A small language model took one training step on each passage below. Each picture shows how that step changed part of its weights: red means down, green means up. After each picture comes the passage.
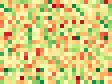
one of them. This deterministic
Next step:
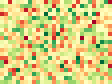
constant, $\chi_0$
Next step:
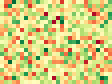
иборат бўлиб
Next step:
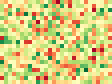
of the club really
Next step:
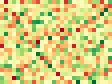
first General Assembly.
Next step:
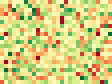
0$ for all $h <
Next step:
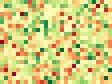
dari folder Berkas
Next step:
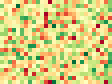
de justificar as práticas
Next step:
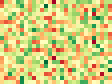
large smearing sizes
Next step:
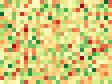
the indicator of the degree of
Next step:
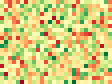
we combine the Newton's
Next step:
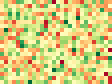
requirement is no longer
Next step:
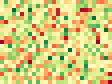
associated to the various quantities, we
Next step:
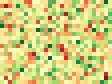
THE YEARS OF
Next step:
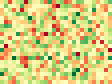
process on Young diagrams
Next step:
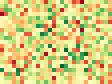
group, it is of no
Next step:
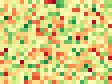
of skew Schur functions
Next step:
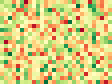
rather infrequent changes in
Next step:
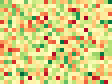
ряд других
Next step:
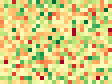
almost nilpotent. \item[
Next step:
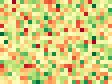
decisão, ainda na
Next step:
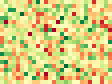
infrastructures for the social
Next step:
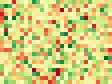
amakidan jiyanga
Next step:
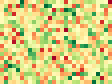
and for $A_i
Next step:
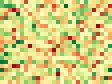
nutqini rivojlantirishga
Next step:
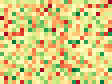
spherical Fermi surface Eq.
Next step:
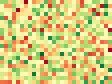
participe, construya y
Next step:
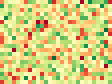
edge of the first configuration (or
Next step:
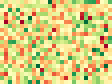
of shear flow. As in
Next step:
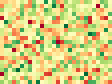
between eigenvalues and the (inverse
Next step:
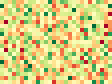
cover in the category of graded
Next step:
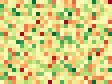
for almost all $\omega \in
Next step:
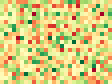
and relative position. In a
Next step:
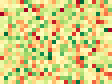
example, $\tau=\kappa$
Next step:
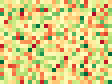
na educação. In:
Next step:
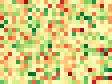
fachada marítima entre
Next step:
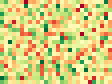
$\mathrm{L}$-function of
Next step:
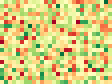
datasets used in this study, including
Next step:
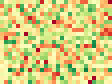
$\kappa\to 0$. The
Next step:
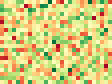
properties of stability hold independently of
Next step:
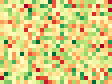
rows of the determinants on
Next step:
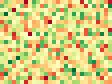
and then works with the resulting graph
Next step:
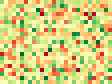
la dignidad humana.
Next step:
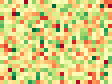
the Leibniz Rule
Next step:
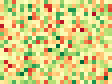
was made hoping that at
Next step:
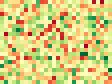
conditions, that need to be taken
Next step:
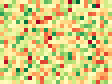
Then the restriction map is a bounded
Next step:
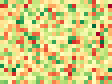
que atinge a unidade
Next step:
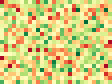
shallow cell complexity. A
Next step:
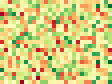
ROS, MDA and
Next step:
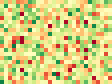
zamonaviy usullarini
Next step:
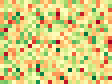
bozorida marketing
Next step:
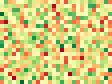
at runtime and ensuring
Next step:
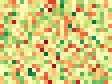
events within the declination
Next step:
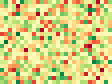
projeto tratou a
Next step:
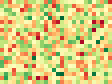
frame of the transverse magnetic field along
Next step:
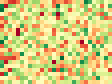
. \end{align}
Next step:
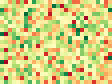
in general not applicable to
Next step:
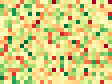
function $\varphi_\lambda$ is
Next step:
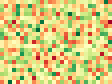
\delta d_G$ and
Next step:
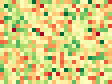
numerical integration of the orbits is
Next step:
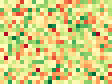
The mobility is $m =
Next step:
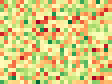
estimate the GW emission through the
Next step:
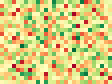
oficialmente em 1999.
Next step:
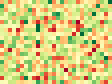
under the operation $\phi \rightarrow
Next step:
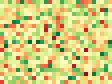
семинары со
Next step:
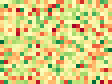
in rank. \medskip {\bf
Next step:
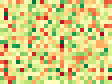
premi\`ere valeur
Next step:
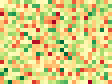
$1$ and the outcome
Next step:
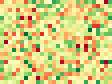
the Kimberling center
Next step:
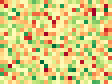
$\alpha\approx$ constant.
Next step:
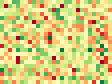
can be zero. \ex
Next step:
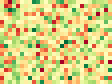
u) \end{pmatrix}.
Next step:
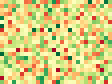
Collaboration}),\ }\href
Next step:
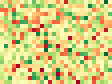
Niklas and Beck
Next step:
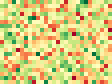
final CGSPs as
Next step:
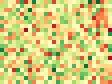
helps to describe the object with
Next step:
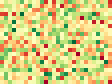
integral $d$-simplex
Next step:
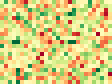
we can simply write down an
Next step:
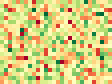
{\it Step 4: Proof
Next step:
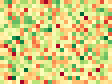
asosidagi BigData
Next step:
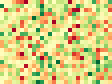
modelli attuali, dal
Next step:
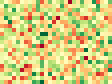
der Falte, der
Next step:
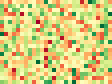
we note that by changing variables
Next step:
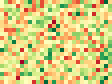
на галузь,
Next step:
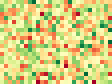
iar 3 – un nivel
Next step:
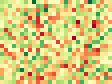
yetkazish borasida
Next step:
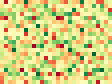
الخمس في
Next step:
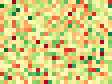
заданного уровня
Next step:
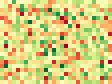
: - A. Bombay
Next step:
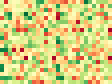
s$: \begin{align*}
